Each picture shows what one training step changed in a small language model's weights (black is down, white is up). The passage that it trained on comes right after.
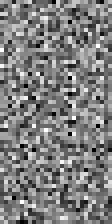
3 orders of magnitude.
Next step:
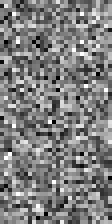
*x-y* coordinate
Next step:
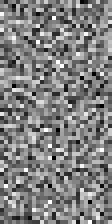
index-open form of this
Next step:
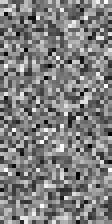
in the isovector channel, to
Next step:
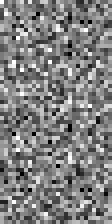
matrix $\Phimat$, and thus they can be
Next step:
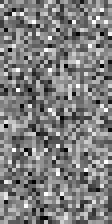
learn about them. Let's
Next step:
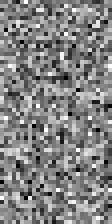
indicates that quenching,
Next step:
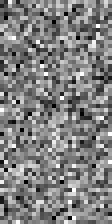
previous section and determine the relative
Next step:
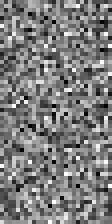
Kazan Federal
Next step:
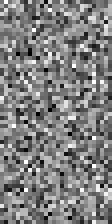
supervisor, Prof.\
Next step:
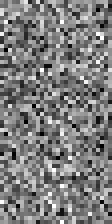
B \sm K$. Since $\d =
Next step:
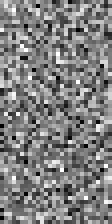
conditions discussed above ensure that the
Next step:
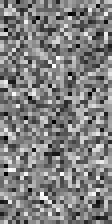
order; on a structured grid,
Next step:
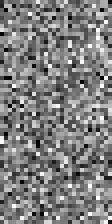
plot of the value function $V$
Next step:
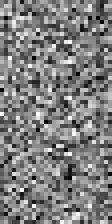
local hub of Nosh operates
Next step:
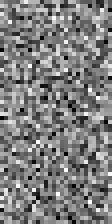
scenario depicted above is
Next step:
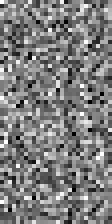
rate $\mu$ we assume that also the
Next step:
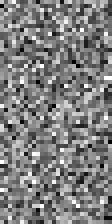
method I managed to find the
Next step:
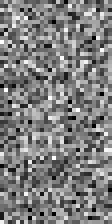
confining string radius as a function
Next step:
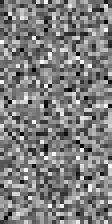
of the same hierarchy.
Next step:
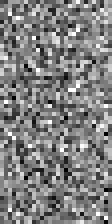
was used (see Figure 2). However,
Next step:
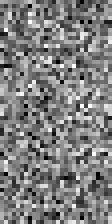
and $\beta >-1$, so that all
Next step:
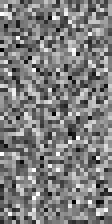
parameter choices. Even small changes
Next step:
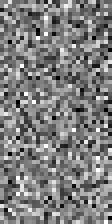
R.~Teixeira De
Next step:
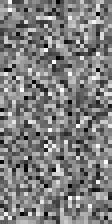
feature-based losses, both
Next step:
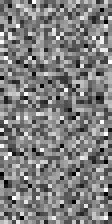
the number of delays to be
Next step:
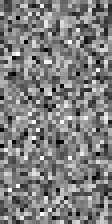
TBH model displays two
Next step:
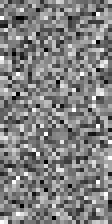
several different translational sets has
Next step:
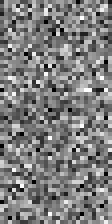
kind. This class of transmutations for
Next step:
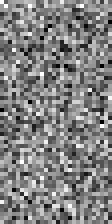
in the proofs. \medskip
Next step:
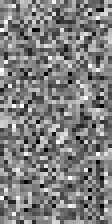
every training data point $x$ and
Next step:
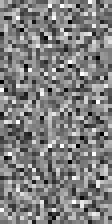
The Serpukhov experiment was
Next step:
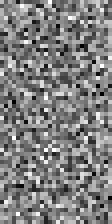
corresponding $B(E2)$ transition
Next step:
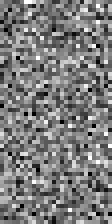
the Joule heating affects
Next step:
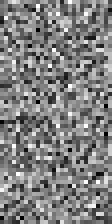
stable states for fixed current density
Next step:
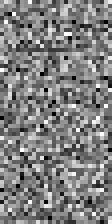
increasing Hawking
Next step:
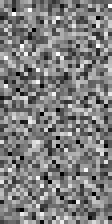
is the local polarisation angle
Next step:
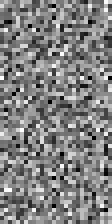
\ref{isotropic} to
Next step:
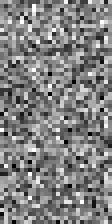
solid line ($T_1$) and the
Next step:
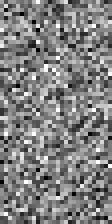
larger $q$ value;
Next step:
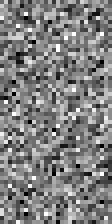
by which we construct new classes of
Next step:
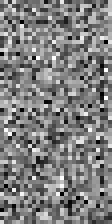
of the value of $\beta$ for the most
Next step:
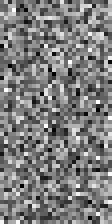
there exists a constant $K>0$ such
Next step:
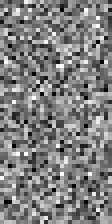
a non-mobile edge cannot
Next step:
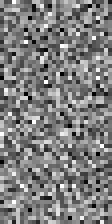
{\sl $D=R\nleq
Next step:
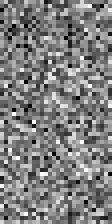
that this function is solution of (11) in
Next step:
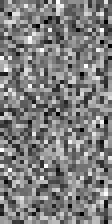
never encountered and that are
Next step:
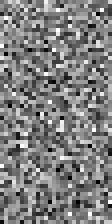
position of the peak $\Delta
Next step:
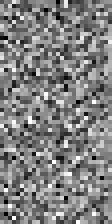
change in sign of $\beta_2$
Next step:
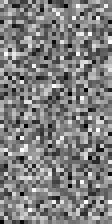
of the dense orbit onto these
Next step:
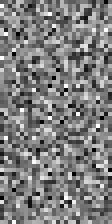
computations have been carried out for
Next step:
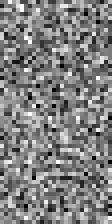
On the other hand, by
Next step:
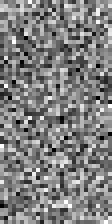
example, that for $m \le n$,
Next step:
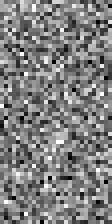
of a vector $g$. The initial point for
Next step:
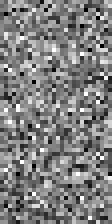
arises in the study of waves on
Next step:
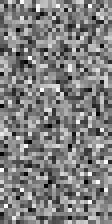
merely homogenous as
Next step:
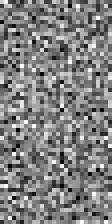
the proof of \cite[Lemma
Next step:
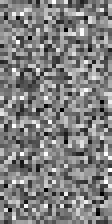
structures. \end{itemize}
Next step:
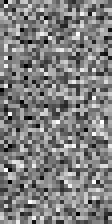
entering a declining
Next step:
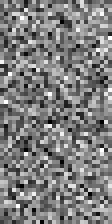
([s^-])$ under a positive
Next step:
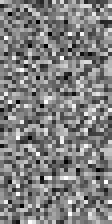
frequency of cavity $j$\
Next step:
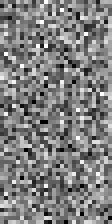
in $n$-TSI. Such a
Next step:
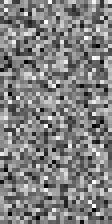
welcome corrections and/or
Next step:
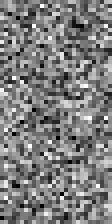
in the main text), $\langle
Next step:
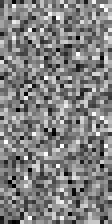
terms as follows: ${\Psi}_0$ is
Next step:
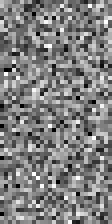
for sensitivity analyses based on
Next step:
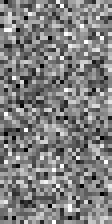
in (78) is a lattice
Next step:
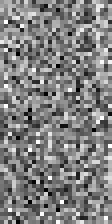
b) above determines a flat
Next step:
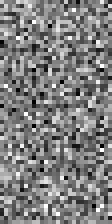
the optical trap. This minimum is
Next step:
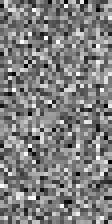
and Stockholm a few
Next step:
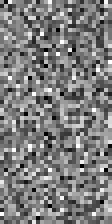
keep writing $f
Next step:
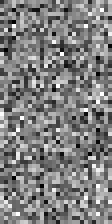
\in N(y^*) \setminus \{
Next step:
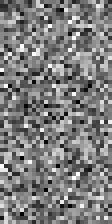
this cover $k$-fat.
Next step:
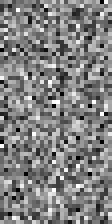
to assess performance across
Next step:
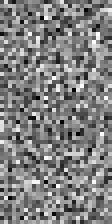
applied to ordinary and
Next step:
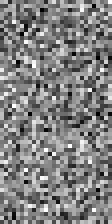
invariant $N=2$
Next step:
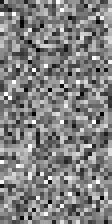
according to statistical weight.
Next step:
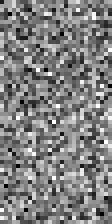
restaurant, complete the
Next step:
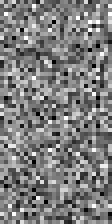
Esi A (2006) On some
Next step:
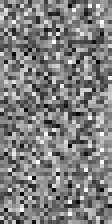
verify that one of the four
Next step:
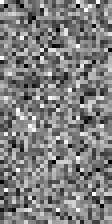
all the spectral profiles from the
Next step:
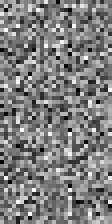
the difference in the mean value is
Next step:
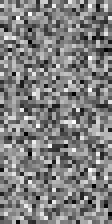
and Uncertainty
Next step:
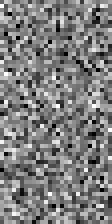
less than 20\% overhead.
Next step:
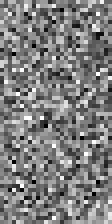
a class of $p$-ary linear
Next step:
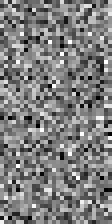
of $\cE$ to $X$. We
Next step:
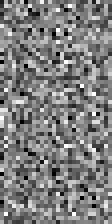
solution all corresponding Kowalewski
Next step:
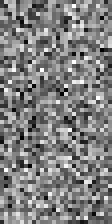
will naturally be a point
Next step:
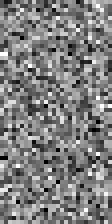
la version originale:
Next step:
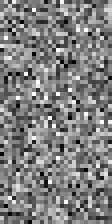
of Kasparov theory is the existence
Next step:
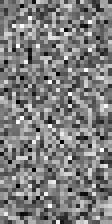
(Berry curvature).
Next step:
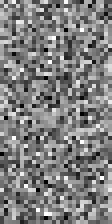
largely weakened. For a
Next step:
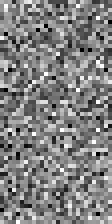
over predicts $\Sigmacl$, while
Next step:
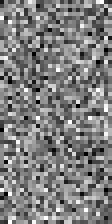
able to decide whether a
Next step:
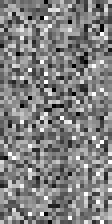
ACFs and CCFs
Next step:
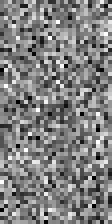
is 80 EUR/t in
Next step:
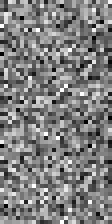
a degree 3 covering $\pi
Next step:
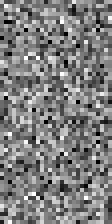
\par \noindent (now on
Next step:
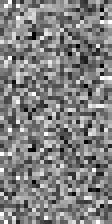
retrospective research.
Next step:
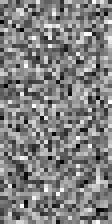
The detailed account of
